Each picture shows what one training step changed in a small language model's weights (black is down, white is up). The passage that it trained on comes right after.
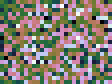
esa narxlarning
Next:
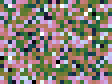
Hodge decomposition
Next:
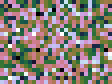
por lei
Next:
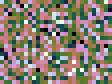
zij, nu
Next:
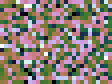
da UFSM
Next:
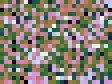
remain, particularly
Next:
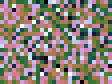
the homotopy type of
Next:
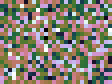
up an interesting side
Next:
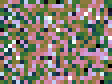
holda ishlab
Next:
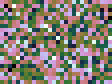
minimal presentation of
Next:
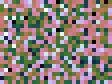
I will outline
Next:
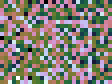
organized in the
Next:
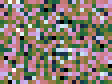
follows: for each
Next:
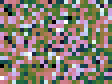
must be approximated
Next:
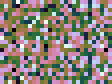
some mixing
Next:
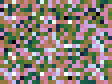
of two stochastic
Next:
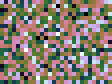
ega boshqa
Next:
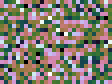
Harvard University
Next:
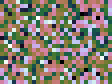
program using big
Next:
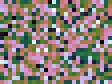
implications du
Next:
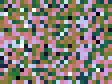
theories -
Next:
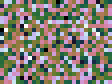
is also able
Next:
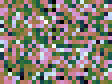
high-dimensional design
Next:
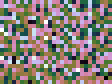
este tipo de
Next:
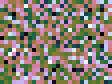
bundle over a smooth
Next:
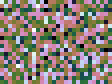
an even functional,
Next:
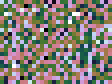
by the soft
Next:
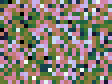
respect to 3
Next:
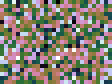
As grades de
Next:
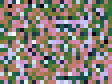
and a stationary
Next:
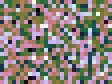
la vida real,
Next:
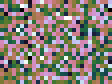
these two last
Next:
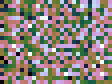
with respect to the
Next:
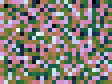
OWF problems
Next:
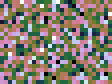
B b V 9
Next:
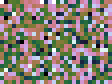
novo evento
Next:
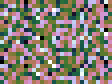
: G \rightarrow
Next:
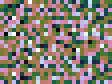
use in this work
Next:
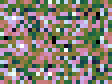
estimator of the
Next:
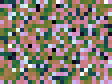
natijalari Turli
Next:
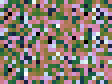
процесса при
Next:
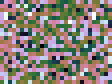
milieu de
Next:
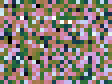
We illustrate our
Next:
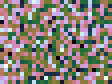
que la primera
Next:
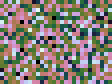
case that the nonlinear
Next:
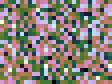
operators $E$
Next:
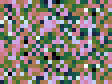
which are in the
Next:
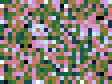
integer normal vectors.
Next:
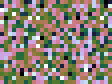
dx \leq
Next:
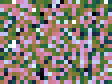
muammo sifatida
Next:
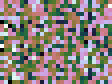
ensino dos primos
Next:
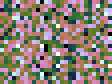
теории и
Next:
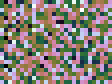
dengan sistem
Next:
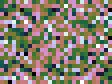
hypersurface is
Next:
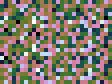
va tarbiya
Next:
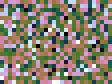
of $f$
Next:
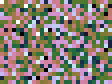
in subspaces of
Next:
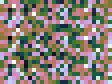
\] and with the
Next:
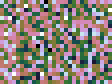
offer a
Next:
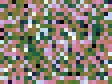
weak-star topology
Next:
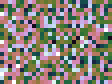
$U$ are
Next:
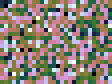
dependency ensures
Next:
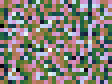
yaratish va
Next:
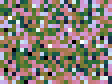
no menciona
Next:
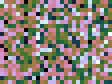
\qquad in \
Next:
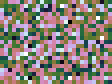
a shear flow
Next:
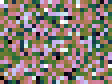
при различных
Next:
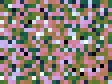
determination of the
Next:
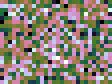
boyicha steam
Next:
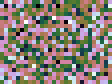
simple averaging
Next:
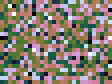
uchun shaxsiy
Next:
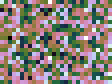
\] we deduce that
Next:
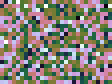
\exists a
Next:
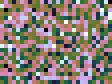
using the relator
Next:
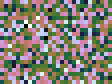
an automorphism of
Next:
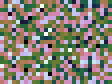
during the
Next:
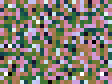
ва тоғ
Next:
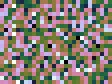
$z$ and
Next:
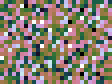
(by regularity of
